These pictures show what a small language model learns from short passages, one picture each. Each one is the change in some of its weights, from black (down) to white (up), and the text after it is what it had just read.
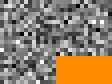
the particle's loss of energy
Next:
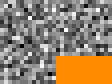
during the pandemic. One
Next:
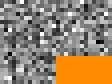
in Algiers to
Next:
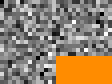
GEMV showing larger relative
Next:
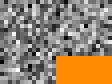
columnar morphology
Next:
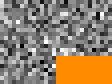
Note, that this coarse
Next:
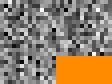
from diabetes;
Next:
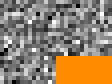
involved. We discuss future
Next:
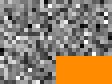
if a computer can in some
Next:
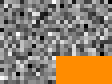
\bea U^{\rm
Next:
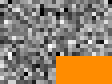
clássica até
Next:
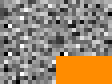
с двумя
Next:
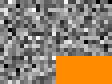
behavior of (full
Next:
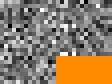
part of the masseter
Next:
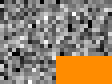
operations of MNCs also
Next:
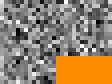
Extending this work,
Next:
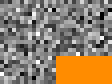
Although progress is expected to
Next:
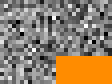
approach was used to investigate the
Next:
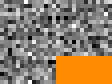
gives a good covering of
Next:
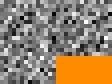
applied. Parameters:
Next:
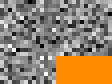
с применением
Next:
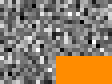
modeled by a scalar field
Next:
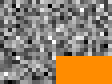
limon va bosh)
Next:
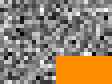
perturbed by the
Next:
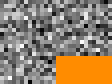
another way to smooth the
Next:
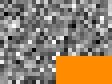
*Propósitos y
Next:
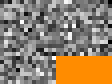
The position of the robot
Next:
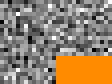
Group, BAPD
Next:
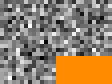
allows one to convert between
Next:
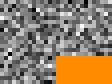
and expressed in the percentage
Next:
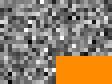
della riga di comando
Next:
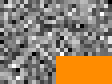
the military security of
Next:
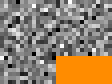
Pulsed excitation
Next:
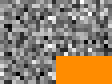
research presents clear evidences
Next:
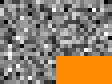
verb. It employed
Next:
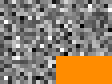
regular ultrasonography
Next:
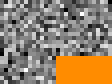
the case when variance of
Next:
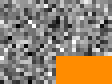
che è significativamente
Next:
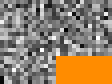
e'tibor bilan
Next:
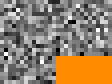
covariance matrix in the
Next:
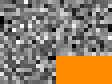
is computed using the equation shown
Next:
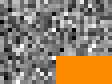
incorporating atomic diffusion of
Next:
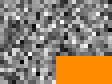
learning is disabled during
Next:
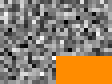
show that the decay of the
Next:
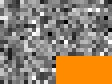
implies that graph structures are important
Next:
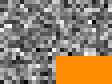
second step, it has the
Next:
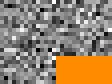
Myanmar Department,
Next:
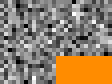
of peptone water
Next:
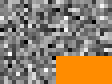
explains the data well.
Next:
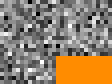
clean contrast for the
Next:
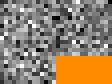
frontal; C,
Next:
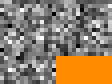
zerikarli va
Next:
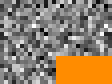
roots. Following
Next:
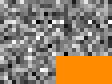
validation, visualization,
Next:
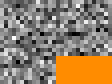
in many ways, in addition
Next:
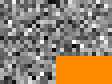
PCP é um elemento
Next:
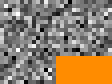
created or analyzed in this
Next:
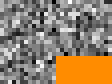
identical conditions at
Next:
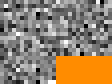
over a VAV system with
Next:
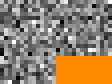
e as meninas
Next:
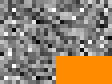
point, ° C more
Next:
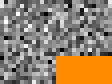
facts that (a)
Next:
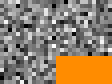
This linking capital is expected
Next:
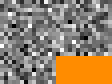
peak located just above the
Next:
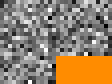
questions. From the perspective of
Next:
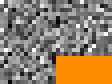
is claimed that all
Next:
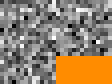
QKD hybrid key
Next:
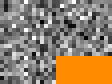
animals should be provided with
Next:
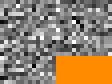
where we can neglect
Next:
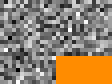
the requirements of foreign
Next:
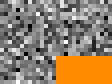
importance of its corresponding principal
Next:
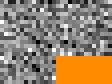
more and more fibres
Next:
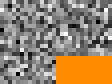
Name | Tuned
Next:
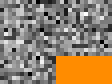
to be equal for all
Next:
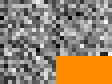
o céu,
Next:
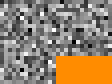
and DFG project
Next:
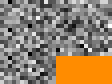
поверхности, а
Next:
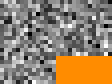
in Presidential
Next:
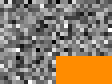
of the characters, we
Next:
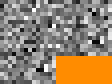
250 different ethnic
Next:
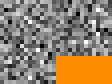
conserves for the
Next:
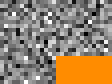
in clathrin- and
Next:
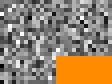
del edificio de
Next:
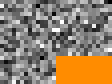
independent of $S$.
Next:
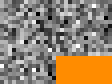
her/him to avoid
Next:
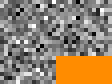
different features of neurons
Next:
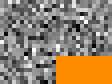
Clone Detection but
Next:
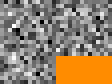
irrelevant features which
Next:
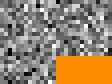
objectifs C :
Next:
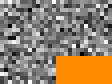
worldsheet descriptions.
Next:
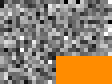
The deployment of 5G
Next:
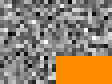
or even optimization with special
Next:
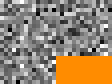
пам'яток та
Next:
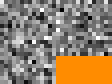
temps, nous
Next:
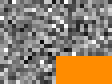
deviation of the log normal
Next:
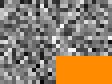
in this sphere, where
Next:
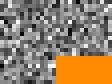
percentage of biodiesel
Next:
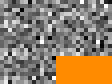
learners and thus,
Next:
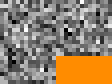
increasing the number of tax
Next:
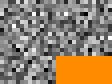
This research/project was
